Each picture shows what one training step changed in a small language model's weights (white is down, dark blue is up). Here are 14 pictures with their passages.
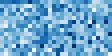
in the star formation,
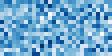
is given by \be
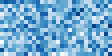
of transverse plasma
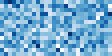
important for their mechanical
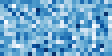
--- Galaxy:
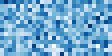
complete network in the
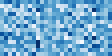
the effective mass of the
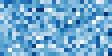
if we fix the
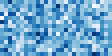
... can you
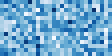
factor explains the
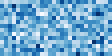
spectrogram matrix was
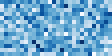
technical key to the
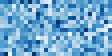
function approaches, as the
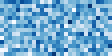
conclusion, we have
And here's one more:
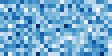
those interference-based
